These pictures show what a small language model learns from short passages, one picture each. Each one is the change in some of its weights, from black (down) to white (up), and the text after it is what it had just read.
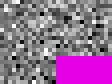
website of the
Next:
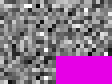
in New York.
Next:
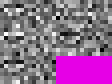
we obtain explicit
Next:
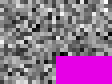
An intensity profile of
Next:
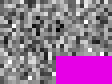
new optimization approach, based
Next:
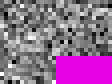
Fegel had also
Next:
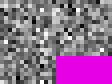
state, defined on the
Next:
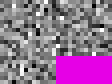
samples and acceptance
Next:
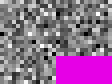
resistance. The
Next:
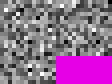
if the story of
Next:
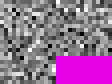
and see how much
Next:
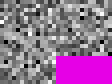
3. Results and
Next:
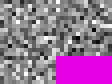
Finally, each
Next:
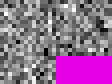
interactions should be thermal
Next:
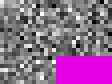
skilled individuals
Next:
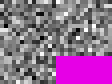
distance, emerging
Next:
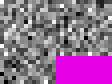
of the system is simulated
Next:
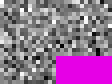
and the formalism it
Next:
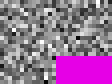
Science Cloud
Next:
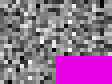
between graphene
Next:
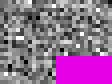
no critical phases
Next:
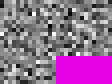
{author} {\bibinfo
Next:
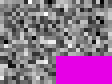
be used to test the
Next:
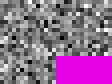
spectrum measured by
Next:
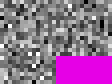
monthly averages
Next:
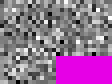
common cold and more
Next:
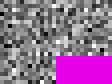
in linearity were found to
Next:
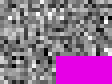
due to prompt
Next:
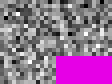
procedure. The
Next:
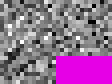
| Generative |
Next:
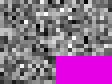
be expanded in
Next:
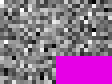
and the use of its
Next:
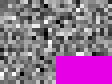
on upcycled
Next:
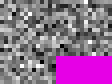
branes. We have
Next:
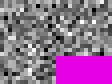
most valuable metals
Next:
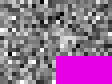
model watermarking
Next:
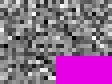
without the OPE.
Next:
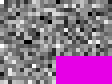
illustrating the
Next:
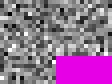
hindered by
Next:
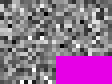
in Dutch.
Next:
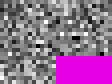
result are visible for
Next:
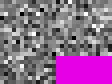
temporary for a
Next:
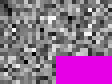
filtering etc.
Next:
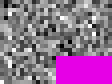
valves. To avoid
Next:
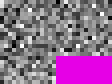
is used in various
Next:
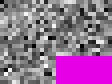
from 3 floral
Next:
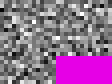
Lett.} {\bf
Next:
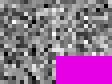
S_0 problem in a
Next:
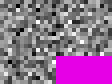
Llort** , University
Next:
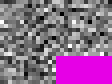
$\nabla$ only
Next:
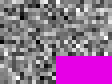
and many pores seem
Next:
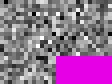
is driving force
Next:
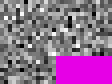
search iterations.}
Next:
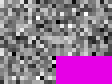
the food supply
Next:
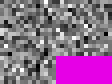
variant execution in
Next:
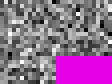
overall improvement of
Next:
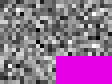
PRIG% mean
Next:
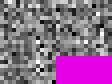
observation period. The
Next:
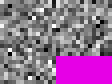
the vertical height of
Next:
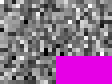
detail, it is of
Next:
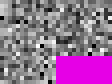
my peers that were
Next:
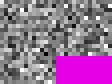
and Technological
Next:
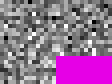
lesions and their
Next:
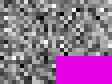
coupling constants of
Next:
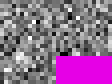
is allowed to take
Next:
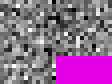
observations at just one
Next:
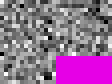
viz.~the particle
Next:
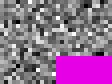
detection approach. An approach
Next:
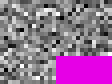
Samadhi and
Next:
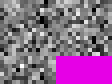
to their empirical
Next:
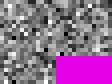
present the conditional probability
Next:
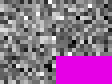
catalogs as
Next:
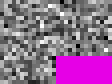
EDS maps
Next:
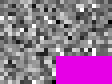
events they and their
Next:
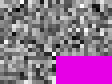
of kurt with the
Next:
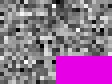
bearing contact
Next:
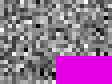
of expected capability or
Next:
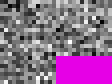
the sEMG
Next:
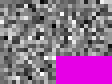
in the avoided
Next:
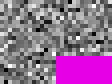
global and all the
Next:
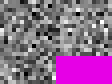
that $ \widetilde
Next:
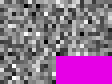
it utilizes the
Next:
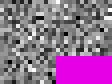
contribute or cannot
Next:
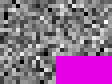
order to confirm that
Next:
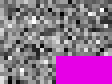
say that the given
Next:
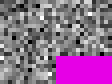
will be reviewed without
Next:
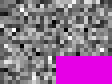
on the steel.
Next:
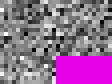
is not clear if one
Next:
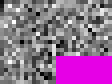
READ is shown
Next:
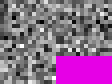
found in k-essence
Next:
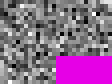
formed after the gel
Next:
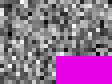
distributions Eq.
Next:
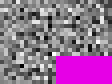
represent excitatory
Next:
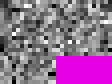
same at any viewing
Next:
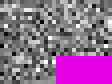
efforts have been
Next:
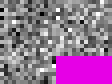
epochs of
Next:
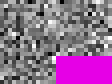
custody once
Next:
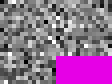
**mental health
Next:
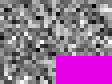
missions constitute
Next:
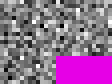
a circle and where
